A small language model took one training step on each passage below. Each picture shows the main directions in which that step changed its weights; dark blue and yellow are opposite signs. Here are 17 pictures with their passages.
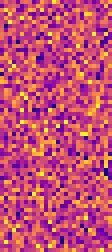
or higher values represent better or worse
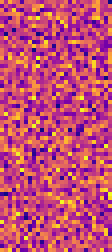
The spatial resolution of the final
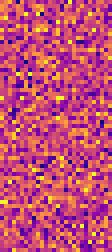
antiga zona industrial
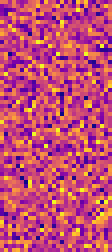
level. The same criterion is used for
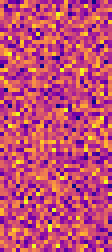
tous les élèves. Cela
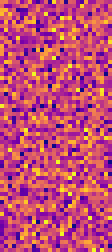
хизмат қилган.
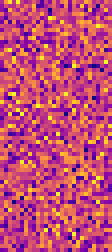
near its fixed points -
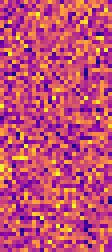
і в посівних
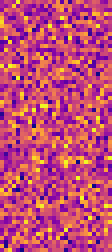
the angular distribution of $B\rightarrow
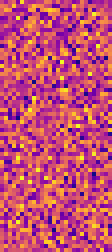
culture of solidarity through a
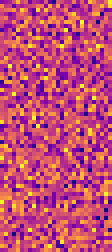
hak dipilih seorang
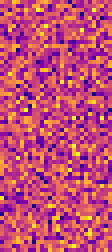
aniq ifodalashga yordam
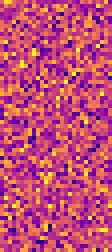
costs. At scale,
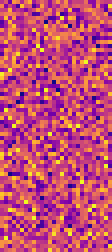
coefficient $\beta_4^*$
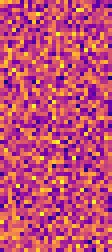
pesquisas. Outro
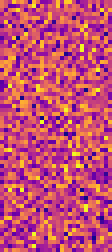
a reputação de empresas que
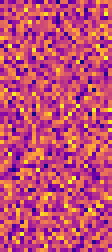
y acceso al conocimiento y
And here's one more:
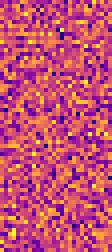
constants of particle physics. The
